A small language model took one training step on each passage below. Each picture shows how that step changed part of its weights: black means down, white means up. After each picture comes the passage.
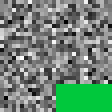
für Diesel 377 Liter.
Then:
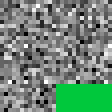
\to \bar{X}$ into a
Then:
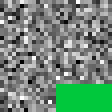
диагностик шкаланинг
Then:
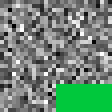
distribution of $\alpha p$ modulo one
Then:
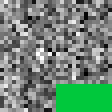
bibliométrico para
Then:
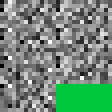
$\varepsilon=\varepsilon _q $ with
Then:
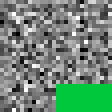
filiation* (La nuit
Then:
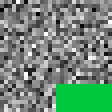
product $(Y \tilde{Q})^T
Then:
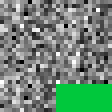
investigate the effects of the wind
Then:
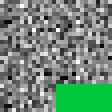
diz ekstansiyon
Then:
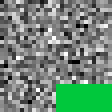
if for any directed subset $D$
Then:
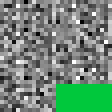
of existing characterizations and paves
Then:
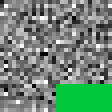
Choose an $\epsilon > 0$
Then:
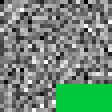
chosen $Y_j'$ for
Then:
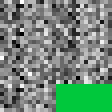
пути крайне
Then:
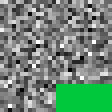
los participantes en este proyecto
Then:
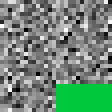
2D beam: the bottom
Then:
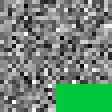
lack these features. \cite
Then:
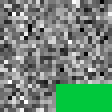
by the Transfer Current Theorem
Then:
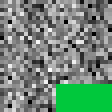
only a small number of selected combinations
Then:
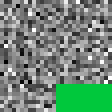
também elementos essencialmente de
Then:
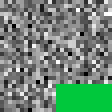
there is a path connected neighborhood $U$
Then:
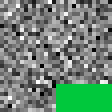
studied through a bibliometric analysis
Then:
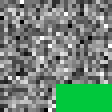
If $\mathbf{A}$ is
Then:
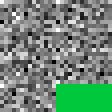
incentivado a sobreponerse
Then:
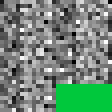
мг гача йод,
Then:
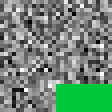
fragment of $G$ to
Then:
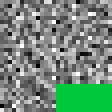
rivojlangan insonlarda tabiatga
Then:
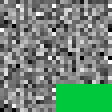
fumantes e não fumantes e
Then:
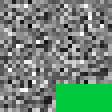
la participación de la comunidad
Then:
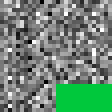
dibanding terapi
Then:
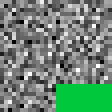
$(x_n^*)$ denotes the
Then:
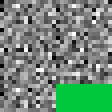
ustida olib borilgan ilmiy tadqiqot
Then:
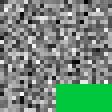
divisor $D$ on $X$
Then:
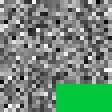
it with the thermodynamic
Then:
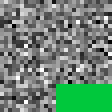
e 74,6% prática
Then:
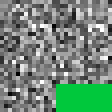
kelib suv resurslaridan
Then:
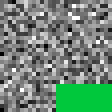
. Figura 3. Patrón
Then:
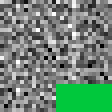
have recently been creating a more geometric
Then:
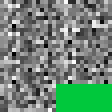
indivíduo no trabalho.
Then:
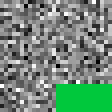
of their own initiative or at
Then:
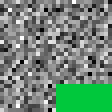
for different kinds of cost functions.
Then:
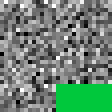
Example 3.3.1, we
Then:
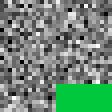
Для больных хорошо
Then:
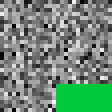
Sapio}: A dynamic model for
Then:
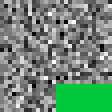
of complex numbers respectively. Recently,
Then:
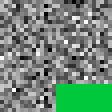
formalidad, en aquellas
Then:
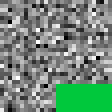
we choose that branch of
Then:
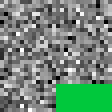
contour, all rays making
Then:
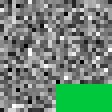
+ \mathcal{B}^{\frac
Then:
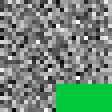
do not need to be defined and continuous on
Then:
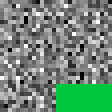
300 mil acessos, o que
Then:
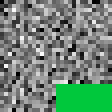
texnikasini rivojlantirish hamda badiiy
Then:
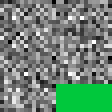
\newl The work presented here can be
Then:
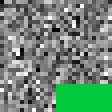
We will denote by $x^G$
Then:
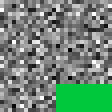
kan gezien worden als een
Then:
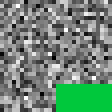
valuable suggestions. The computer algebra
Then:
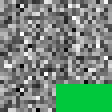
yuzaga keladi.
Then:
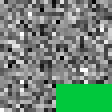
of a bottom-up
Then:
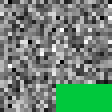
A less well studied phenomenon is
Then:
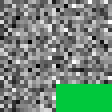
faqat adabiyot bilan
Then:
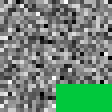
ta'lim tizimini moli-
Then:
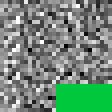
em cinco partes, sendo a
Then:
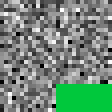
have a root $a$ with multiplicity
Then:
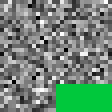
com TEA, associando tais
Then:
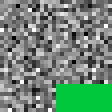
specific accuracy needs.
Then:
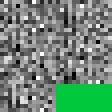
allomalar, qomusiy ilm
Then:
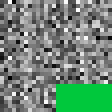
на яхте «Леди
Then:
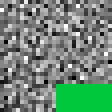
mavzusidagi Respublika
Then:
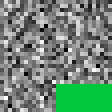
Essa é a tese que
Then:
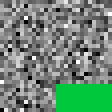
our proof of the theorem 2. \
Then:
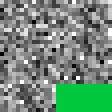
seen from their Fourier expansions, which we
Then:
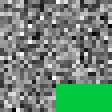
special cases. For an example how hard
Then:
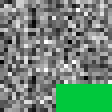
Пример СД II типа
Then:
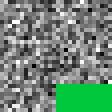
Nessa metodologia de
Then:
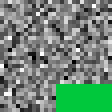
3$ be an integer and $n
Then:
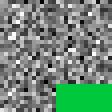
estatísticas de vendas de
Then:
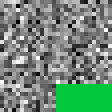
$F$, we have to check that the
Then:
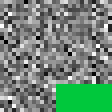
aniqlab berishga intiladi.
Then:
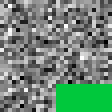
giugno, l'amministrazione
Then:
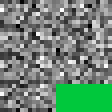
penanaman nilai -
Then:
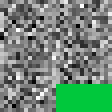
dengan mengadakan tanya jawab
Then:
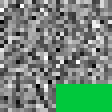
tadqiqi. Журнал
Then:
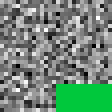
urbana, y está financiado por
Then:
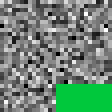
that have rationally dependent edges.
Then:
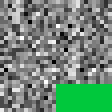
holds also for the generating functions of the
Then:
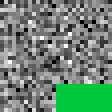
\mathbf{c}_2 \\ \vdots
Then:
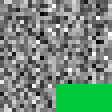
relation, so in the following we
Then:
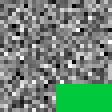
{\frac { \partial ^{2}}{\partial
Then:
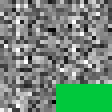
la Secretaría General de la
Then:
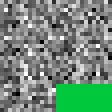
urib yugurish,
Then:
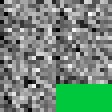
ishlarning manbai va vositasi
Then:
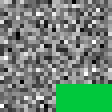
(2021). *UNESCO Science
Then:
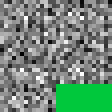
\item $\forall j \in
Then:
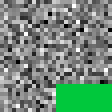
**The gPROMS modeling
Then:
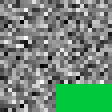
Волощенко /
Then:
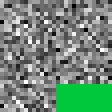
(qualitative) ва
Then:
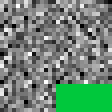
matérias diferentes, como educação
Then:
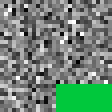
nuestros días a partir de
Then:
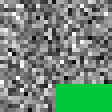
present context a {\it broken
